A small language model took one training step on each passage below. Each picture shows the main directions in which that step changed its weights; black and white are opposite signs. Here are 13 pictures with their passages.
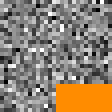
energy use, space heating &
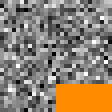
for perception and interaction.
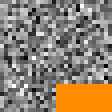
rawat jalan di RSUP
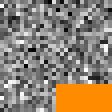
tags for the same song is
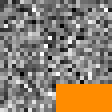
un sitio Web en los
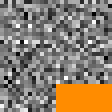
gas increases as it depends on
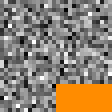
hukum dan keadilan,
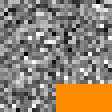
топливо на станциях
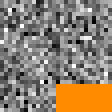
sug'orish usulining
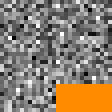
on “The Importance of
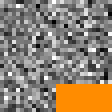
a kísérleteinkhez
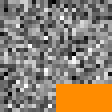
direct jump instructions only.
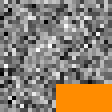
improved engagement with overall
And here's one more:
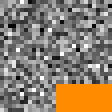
University Press. Yazar, K.
